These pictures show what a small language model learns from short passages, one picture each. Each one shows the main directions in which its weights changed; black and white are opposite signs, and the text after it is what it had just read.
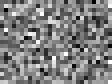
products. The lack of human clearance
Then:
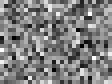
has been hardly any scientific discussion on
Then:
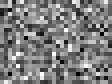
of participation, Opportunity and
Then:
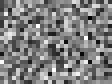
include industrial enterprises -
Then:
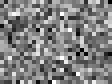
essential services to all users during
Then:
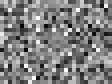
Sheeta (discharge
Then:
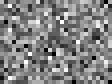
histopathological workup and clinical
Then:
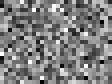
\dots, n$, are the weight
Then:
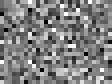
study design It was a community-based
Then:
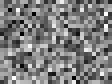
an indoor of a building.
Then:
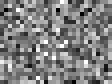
of gravity and the sensor
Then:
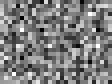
shoulder (VAS), limitations
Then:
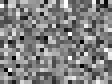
cavity, all samples went
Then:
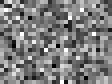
and experience of prospective
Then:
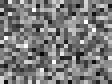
\dots (2)$$ The values of
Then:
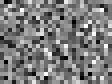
their photoluminescence and
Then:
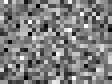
visible and near infrared
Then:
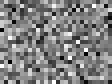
who were exposed to adverse
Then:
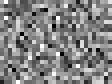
their “as received” state without any
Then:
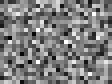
unneeded features and the
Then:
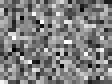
to $\theta(X)$ will depend
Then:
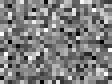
multimedia in science learning
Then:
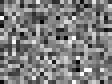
staff employees' perceptions on
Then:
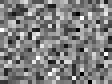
on Alumina planar
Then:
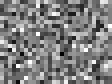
Although the imaging features of
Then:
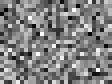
of signal processing [14-16],
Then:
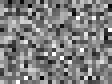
Even the very measures that are
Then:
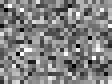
and identification of the dead.
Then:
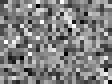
the volume velocity in the
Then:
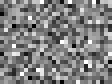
found to be similar with the studies done
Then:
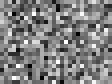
is a prime candidate
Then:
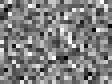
(> 1 wt%) causes
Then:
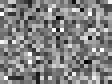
that sufficient data is available. As
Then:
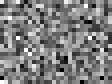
- In the object classification, a model
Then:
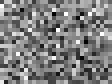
influence on teachers and can either make or
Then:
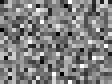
the samples after obtaining their consent
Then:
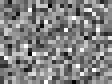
Jungle Babbler
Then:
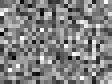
and E- performance management are not significant
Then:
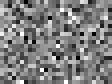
of diamond in O₂ and
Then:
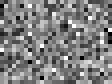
not have the same question sequence,
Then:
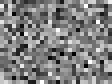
by a descending harmonic
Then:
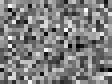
République pour
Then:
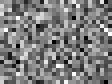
be mentioned that all organizations function and
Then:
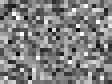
the plant. Genomic sequence and
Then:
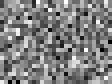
Hyperparameter search
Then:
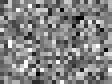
the pile firstly experiences an
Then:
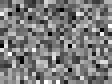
of education contributes to economic growth,
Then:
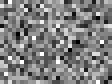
depth and nuances to political
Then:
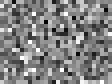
has been done on how to start a
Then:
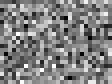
ethical standards The author declares
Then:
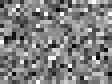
allow hands free-operations should
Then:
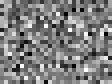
intended to yield a compact
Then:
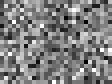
were not infected with RTSV
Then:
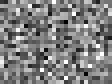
a fundamental frequency transmit
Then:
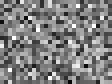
and our self-esteem;
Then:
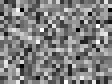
overall wellbeing and quality of life
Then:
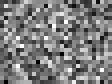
complex social life. 3.
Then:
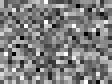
vulnerabilities. This information may
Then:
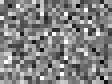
patterns, and disturbed
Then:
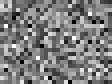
is to support European students'
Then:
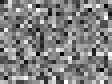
the lower critical salinity and the
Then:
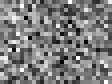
motion, location and signal
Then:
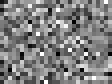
the processes were better understood by
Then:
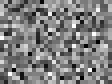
shown in Fig. 1. These living
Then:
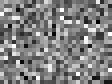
of the above equation have been calculated.
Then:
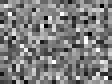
our country. Last year, in
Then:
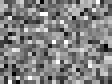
limitations of copyright law.
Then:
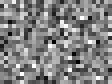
buffer. 2.
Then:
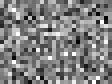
treatment depend heavily on the early
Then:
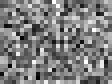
indicating that IVd is a
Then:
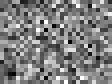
5: Determination of
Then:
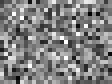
is possible to control the steering
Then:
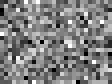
can be dated back to the
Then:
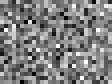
First, the author’s very
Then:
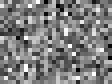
(damaged) material
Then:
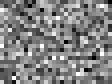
from two sample groups. The hypothesis
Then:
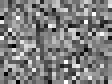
College of Medicine,
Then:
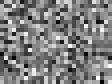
and theory to make sure that our
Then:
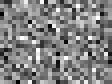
wounds are more likely to be
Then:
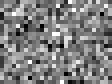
proposed in this work obeys the
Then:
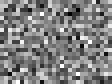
& Wilkins. -
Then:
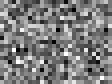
to assess the relationship between strategy control and
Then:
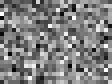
Agenda, held in
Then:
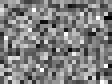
supporting die. A set of
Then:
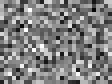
amateur - There are
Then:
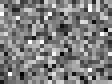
seen in the table 4.5,
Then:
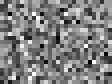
and religious rituals
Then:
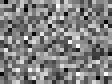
anamnestic data.
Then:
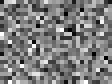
ways that elicit good responses and
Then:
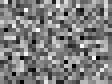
at Wamba on
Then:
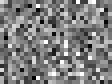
the phase transition temperature T_c
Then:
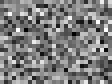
three were in paid work and three
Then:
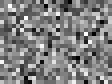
Centre which can be a provision
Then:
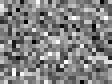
Odisha sculpture
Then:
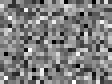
collected using a validated questionnaire with
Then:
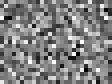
preprocessing scripts,
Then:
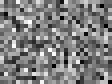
authenticity as the most important of
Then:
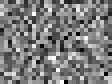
has no conflict of interest related to
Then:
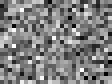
shows the average of the three measured
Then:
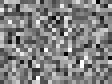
well developed establishments and an academic
